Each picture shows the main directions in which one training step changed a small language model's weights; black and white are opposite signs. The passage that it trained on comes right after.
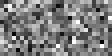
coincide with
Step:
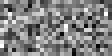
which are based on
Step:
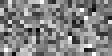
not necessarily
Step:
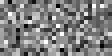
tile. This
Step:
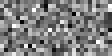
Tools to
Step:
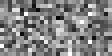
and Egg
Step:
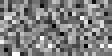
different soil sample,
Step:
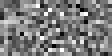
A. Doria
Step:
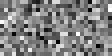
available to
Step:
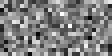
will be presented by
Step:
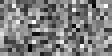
rate of convergence of
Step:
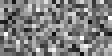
to observe
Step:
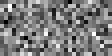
the manifolds of
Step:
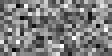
daily (with
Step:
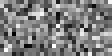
mappings are
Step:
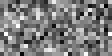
time the positions of
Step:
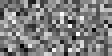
station waits
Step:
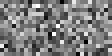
consensus) due
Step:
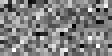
are also defined as
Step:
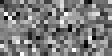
platform, which
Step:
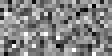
none of their
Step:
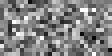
warfare was
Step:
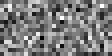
the global
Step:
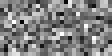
this point. At
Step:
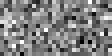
age of the
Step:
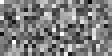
for capturing
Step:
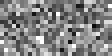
maker, the
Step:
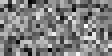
are for a particular
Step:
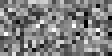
was analyzed
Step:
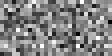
of the third
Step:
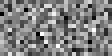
history of
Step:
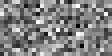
R)$. But this
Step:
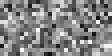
the sixth and
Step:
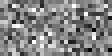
Then the morphism
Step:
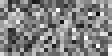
open nor
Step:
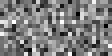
as well. All
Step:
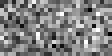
is contained in
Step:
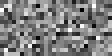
its use by service
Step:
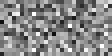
R) \in
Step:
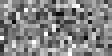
numerous applications
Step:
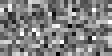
the health care
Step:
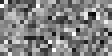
sufficient part, since
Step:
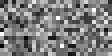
is the constant $M
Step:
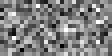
than superior
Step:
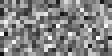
increases early
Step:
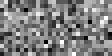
terms of time,
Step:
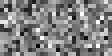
in the spatial variable
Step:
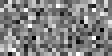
approximation against
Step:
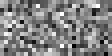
each other. This
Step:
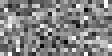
say the whole
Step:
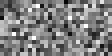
Effect of
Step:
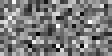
to constructed a
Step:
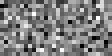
curing methods:
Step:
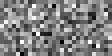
density of the
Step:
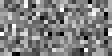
banking system is
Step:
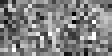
by $U$ the
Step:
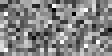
\rightarrow }} &
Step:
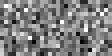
numerical data obtained
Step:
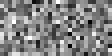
achieved when
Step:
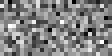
**Analysis of
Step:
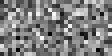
comparative study of
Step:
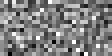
we consider the subspace
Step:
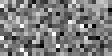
is convex and
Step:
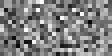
not inherited
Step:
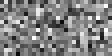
models will be defined up
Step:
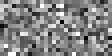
K time indicates time
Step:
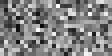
$A \in
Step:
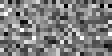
\noindent {\bf
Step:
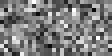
a node, with
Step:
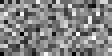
\gamma_p =
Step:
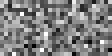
let $I\leq
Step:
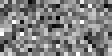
structural map,
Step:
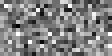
induced morphism
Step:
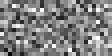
Then the mass function
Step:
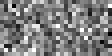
$abc =
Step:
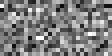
relationship cannot be
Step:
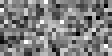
systems may be more
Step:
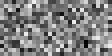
of the construction with
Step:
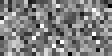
per se includes both
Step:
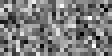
in the right hand
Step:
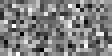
By Incorporating
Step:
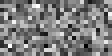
deep neural network
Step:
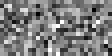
factors should be
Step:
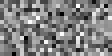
male. Figure 1
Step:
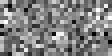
by the homology
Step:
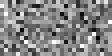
\item $\tilde
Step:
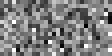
as solutions to the
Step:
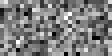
mechanism to
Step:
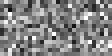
which employs the
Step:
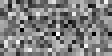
matrices for
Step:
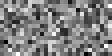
received the
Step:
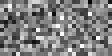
the writing
